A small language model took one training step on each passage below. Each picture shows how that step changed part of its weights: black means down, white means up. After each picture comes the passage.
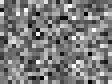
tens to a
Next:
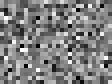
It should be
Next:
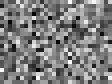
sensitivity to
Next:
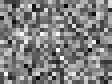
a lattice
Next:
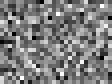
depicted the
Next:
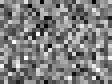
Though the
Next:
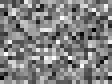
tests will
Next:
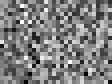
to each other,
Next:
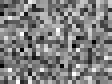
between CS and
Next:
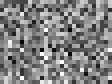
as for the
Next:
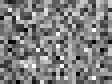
the results from
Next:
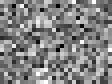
(Shen et
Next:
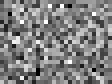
governs the
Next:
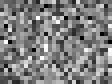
analysis such as
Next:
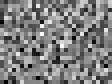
on exposed
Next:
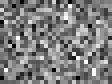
lower violation
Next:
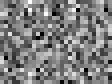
pump an
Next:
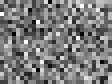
performance, for different
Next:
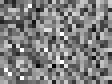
for these three
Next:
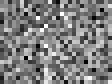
value problem by
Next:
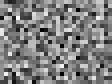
the modified
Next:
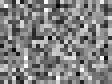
or the presence
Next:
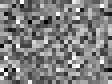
the replica
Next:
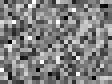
The optical
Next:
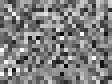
of policies
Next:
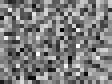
the AFM
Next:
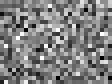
significant influence
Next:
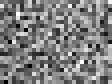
other actions and
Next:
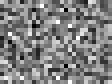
proposed the design
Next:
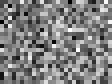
in $x$
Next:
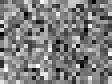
tensor term.}
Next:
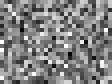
of considerations.
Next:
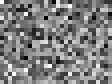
and D.
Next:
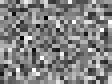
concept. The
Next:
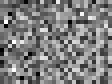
that describe the
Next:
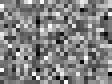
done toward
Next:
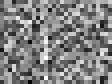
fields in this
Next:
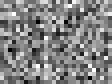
or less of
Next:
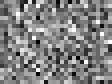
optimization problems
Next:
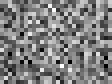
than common
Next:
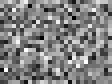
loan is
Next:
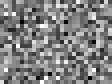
the log of
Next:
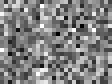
(not shown)
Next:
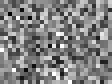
each of its
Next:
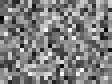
in the previous section
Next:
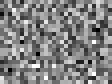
management is
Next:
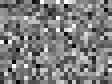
we come up
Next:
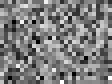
to increase from
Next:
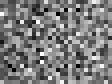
related to the
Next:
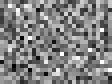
variation. The
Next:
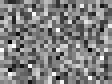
the paper. This
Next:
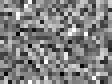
electron and
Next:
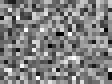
the hole
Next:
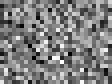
obtained with higher
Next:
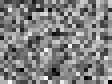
and provides
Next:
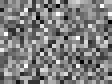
time, on the
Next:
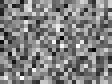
study theoretical
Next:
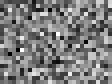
and critical
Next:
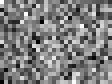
to sense
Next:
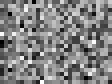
details on
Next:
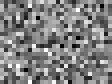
possible modes of
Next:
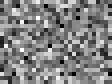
From DNA
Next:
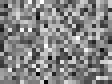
problems in
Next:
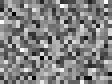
not attained
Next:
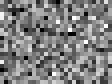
Chang F.
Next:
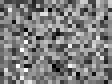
and third
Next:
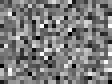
introduced and
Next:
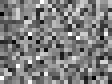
source depends
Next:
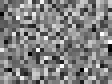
data about the local
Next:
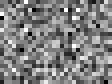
of Cuban
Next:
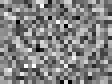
independent functions when
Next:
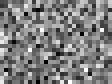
increase even further
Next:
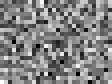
current node value
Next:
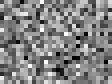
type II
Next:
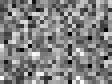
which could help
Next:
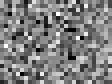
it robust
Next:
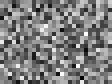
At higher
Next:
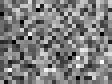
difference due to
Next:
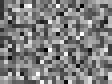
calculating the
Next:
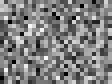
limited wear
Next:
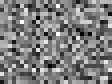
states, so it
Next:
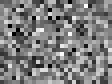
and surreal
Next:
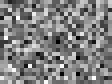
the West
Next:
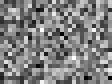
for development of
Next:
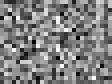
the vertical
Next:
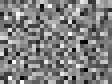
specific strategies
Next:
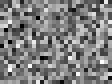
an input C
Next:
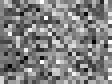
readily evaluated
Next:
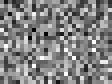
an important problem
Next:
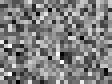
with transverse
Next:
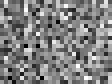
partons from
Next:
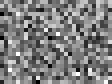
teaching and
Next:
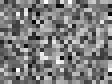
is too
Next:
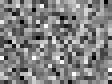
may be composed
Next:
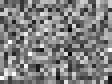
as experimental
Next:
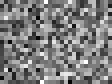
is based on
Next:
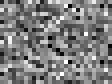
$r$ and
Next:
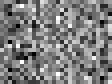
our results from
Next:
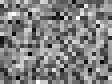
U test was
